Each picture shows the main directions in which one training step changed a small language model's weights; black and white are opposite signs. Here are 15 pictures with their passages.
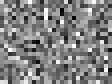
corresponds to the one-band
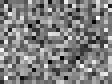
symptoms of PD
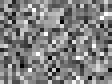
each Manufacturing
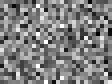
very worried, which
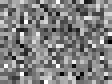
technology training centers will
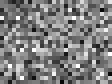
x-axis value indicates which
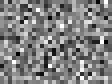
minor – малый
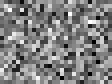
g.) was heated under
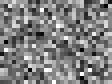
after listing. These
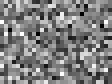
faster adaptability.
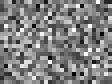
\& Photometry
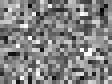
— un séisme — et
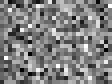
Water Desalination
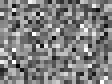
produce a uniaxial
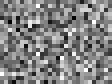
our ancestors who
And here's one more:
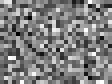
peach sample collected in
